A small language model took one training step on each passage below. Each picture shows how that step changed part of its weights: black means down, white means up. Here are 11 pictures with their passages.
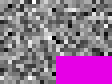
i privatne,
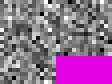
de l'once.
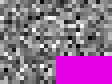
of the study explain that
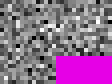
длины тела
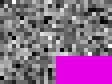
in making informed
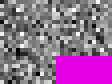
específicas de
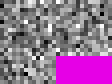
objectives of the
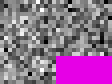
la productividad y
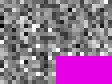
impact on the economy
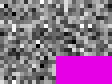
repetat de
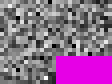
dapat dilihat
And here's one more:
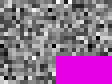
is an important tool for
